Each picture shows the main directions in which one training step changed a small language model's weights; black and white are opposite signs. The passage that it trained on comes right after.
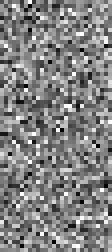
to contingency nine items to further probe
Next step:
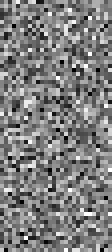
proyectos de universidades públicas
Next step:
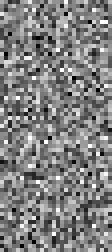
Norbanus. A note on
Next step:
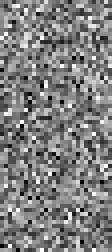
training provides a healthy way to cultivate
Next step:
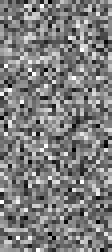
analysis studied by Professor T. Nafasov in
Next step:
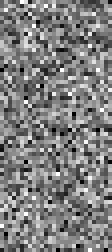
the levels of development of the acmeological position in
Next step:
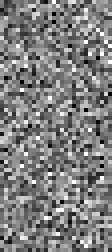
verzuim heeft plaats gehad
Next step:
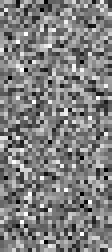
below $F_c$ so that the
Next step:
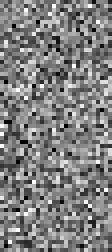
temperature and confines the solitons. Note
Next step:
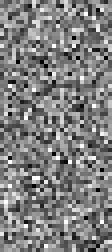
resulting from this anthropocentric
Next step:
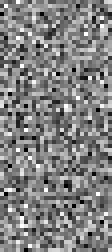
from all neighboring code symbols in the associated
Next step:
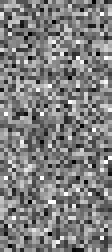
киритишнинг моддий
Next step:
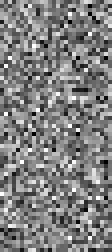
input the word embedding of the utterance
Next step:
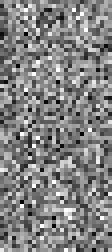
1D solution region. When two uniform beams reach
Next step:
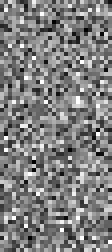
valga*- Дурадгор
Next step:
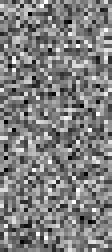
aim of this test is to perform several science
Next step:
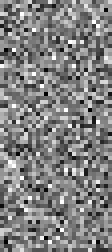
leaders, as well as security agencies should strive
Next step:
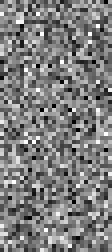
feitas pelos agentes penitenciários
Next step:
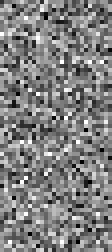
the study is to determine the content of the
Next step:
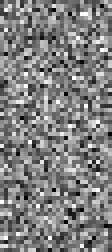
of cubic boron nitride or
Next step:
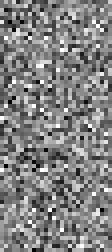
as the sum-total of four kinds of
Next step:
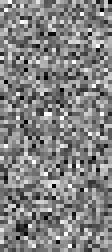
whether a \vset-automaton is
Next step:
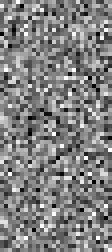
настоятелів Київських
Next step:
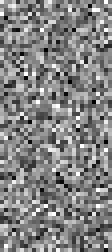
outro lado, não há por parte do
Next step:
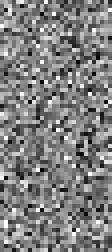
phase, we randomly sample half of the data 100
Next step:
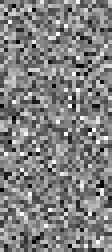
ele está muito acima da chamada
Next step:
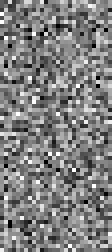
synthesis modeling, were presented on the properties and
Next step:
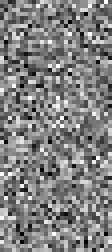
сабаб бўлаётган
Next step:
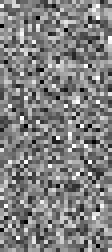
they can \textbf{create comprehensive
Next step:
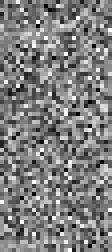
histórico marcado por la
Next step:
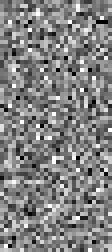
as going through an actual table on Latin
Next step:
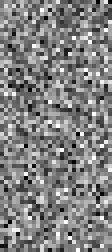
answering theoretical questions. Among the sources of
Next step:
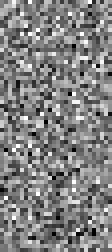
gesteld. Doch eerst de korte
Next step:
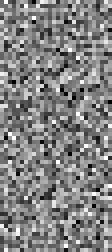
технологій стає можливим
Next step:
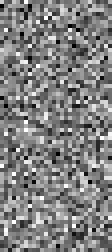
stress. In contrast, both the density of
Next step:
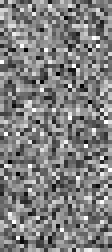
qilish (XX asrning birinchi
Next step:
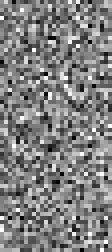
ultrasound waves between the sensor and a solid
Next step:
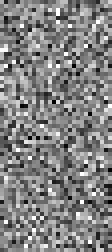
model exponentials do not change to first order in
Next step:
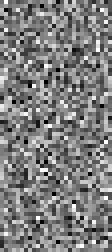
and muon, separately. The black solid
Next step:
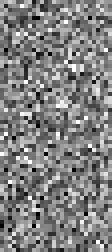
discussed in the previous section, the input of the neural
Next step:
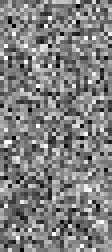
index families. Image diversity was introduced by
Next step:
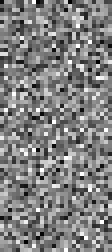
k \leq n} p_k, \quad
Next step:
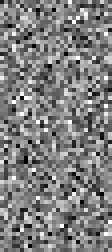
ele alınırsa tasarımın politik
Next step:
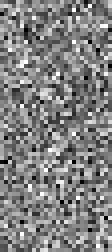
trained on a small dataset with a limited number of
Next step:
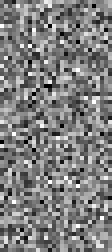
75.20 minutes. The highest L* color
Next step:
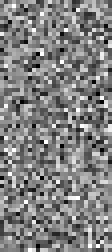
BD *is* a favorable scenario.
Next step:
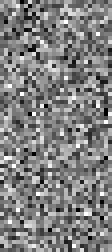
the items from the existing scales did not cover the
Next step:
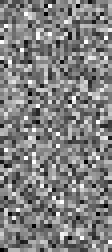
shu oldingi qatorlarda yetakchi
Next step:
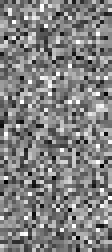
strength, failure strain and crack density in
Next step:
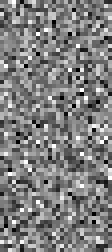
та окремих кафедр,
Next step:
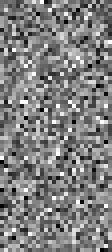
implementar en el aula, dándole
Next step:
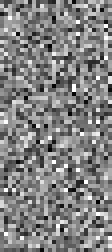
and $\mathcal{I} = (G,
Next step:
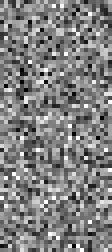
was that all attempts to make a
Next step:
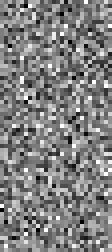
a simple physical mechanism to explain the strong dependence of the
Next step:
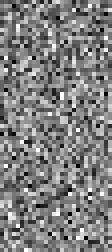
to until 2022. 8. Economic and
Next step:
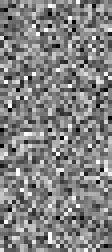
reinforced aluminum 2024, X200.
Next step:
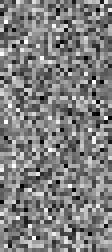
asumsi klasik ini terdiri
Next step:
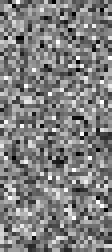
that happen to carry out only the subset
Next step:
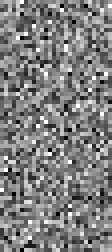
the ground truth curve. The black line represents the
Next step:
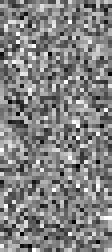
150$ at present time) are observed to be
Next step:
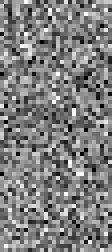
Activated Sludge and the
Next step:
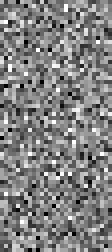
patients. The Alvarado score (AS) is
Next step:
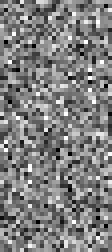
Jupiter's measured rotation period. The
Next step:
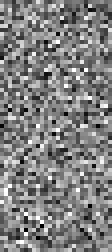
is a good practice for considering the thermal impact in the
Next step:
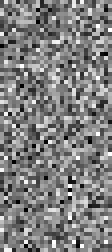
more precise, are often expensive, limiting
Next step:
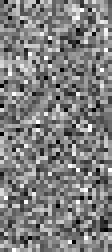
industrial example. \fwn was successfully
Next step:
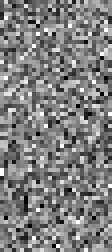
Тухтаев А.Ф.
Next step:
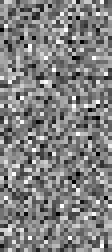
consumption pattern. A number of these studies have
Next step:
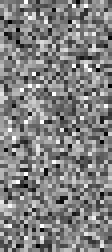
triphenylphosphine with the
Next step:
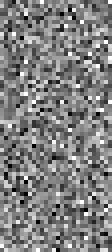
tanpa listrik dari PLN
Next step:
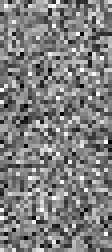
signals from multiple antennas are combined and
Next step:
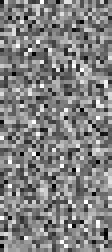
cassava images and a deep convolutional neural
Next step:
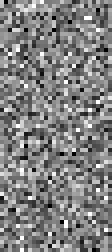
vídeo elucidativo
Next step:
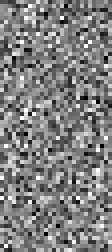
is the integration of AI capabilities with automated components
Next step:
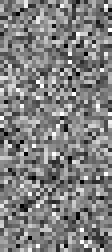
Even when one very strong B cluster gets
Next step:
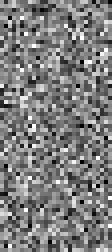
загального кошторису
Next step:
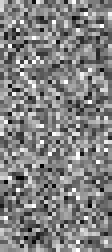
F \wedge *F + \lambda\wedge
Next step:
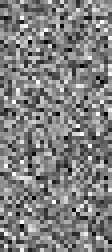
aim of present work was to synthesize some
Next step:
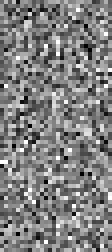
of angular momentum dynamics in relativistic nuclear collisions.
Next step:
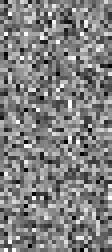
models allow us to quantify the effect of
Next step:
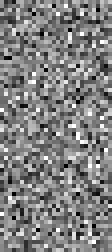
maqsadga muvofiqdir. Bu
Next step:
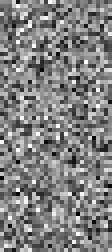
$$ that are within the possibilities of actual
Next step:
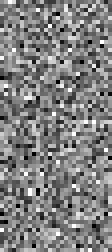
January 27, 2013. The incident began
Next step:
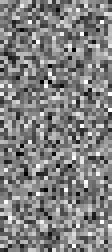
in Germany: results from a representative
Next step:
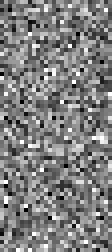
appendix provides more methodological and experimental details for the
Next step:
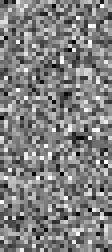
вивчення дисциплін
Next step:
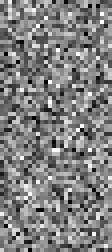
financiadora: Não se aplica.
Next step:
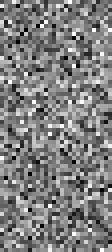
profundas alucinações, sejam
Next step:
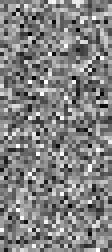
at the\\ Sixteenth National
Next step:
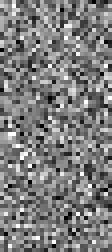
$\pm 14$ T at fixed temperatures stabilized
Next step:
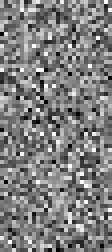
including oral, parenteral,
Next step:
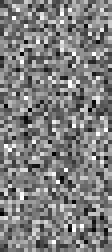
to electromagnetic couplings, strong decays provide an
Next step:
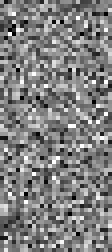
well-known task in scientific information extraction and document
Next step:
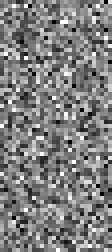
We assume, as a baseline, that the data
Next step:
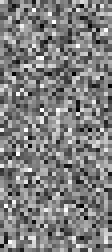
information processing entity. PROBLEM:
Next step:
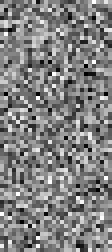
are also those whose parents want to take care
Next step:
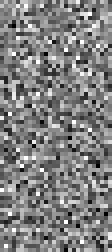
Preparasi Lapisan Tipis
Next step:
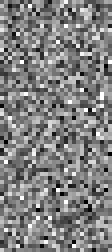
e o tema sempre estava relacionado
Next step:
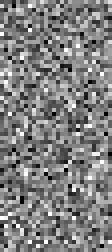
we present a minimalistic model for collapse of
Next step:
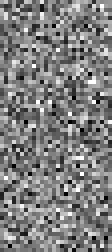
map to obtain layers of information for different regions of
